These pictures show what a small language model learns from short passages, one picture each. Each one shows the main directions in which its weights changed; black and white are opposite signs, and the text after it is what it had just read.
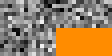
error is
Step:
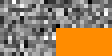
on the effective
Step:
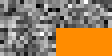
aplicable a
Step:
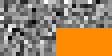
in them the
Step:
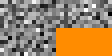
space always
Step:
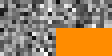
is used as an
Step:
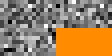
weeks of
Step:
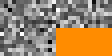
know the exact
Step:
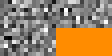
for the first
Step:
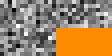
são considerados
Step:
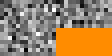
the theory of
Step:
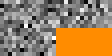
testing results are
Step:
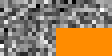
Kontrol ve
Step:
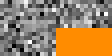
the relation of
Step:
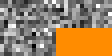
the system or the
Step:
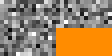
video to
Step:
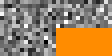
model proposed by
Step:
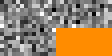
Rota do
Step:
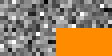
quer zu
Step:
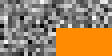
as follows:
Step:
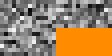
identificação e
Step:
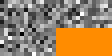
discussed for a
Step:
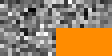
rotational time
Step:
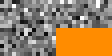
introduce a
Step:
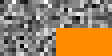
of Urdu
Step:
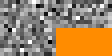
process plays a
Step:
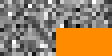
defining our model
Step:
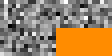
in terms of a
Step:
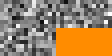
of powder
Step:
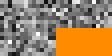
the source
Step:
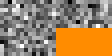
did not show
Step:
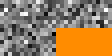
has been an
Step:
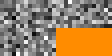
be interpreted
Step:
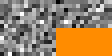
particular line of
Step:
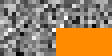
and outer
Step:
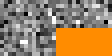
longitude of
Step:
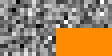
Eichler et
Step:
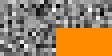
interactions are
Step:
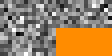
and water. In
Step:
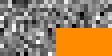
the predictions from
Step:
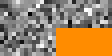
has resulted
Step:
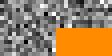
the particles to
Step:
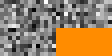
in a modern
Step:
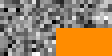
observed, and
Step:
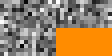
MFs allow
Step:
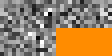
sobre el
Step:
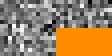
generates the
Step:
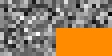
- - Low
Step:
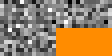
We can only
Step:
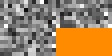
to detect
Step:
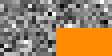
spinning about its
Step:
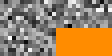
development of the
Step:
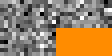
uns auf
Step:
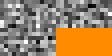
bei mit
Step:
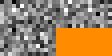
\item For all
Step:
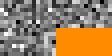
degree of
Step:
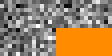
and is correct
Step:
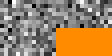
light, as
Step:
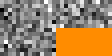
to reflect the
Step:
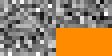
olish va
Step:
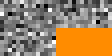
electronics and
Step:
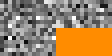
what the
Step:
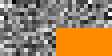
two groups.
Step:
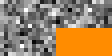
with Combination
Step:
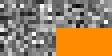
is well known
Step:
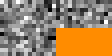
$g$ is
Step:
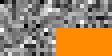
results indicate that
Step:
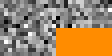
the stronger
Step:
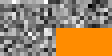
explore possible
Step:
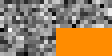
a user to
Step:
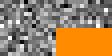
cost of
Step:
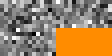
that, if the
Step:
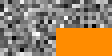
and fish
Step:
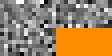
only regulates
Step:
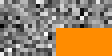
lasers to
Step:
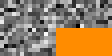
calcul marginal
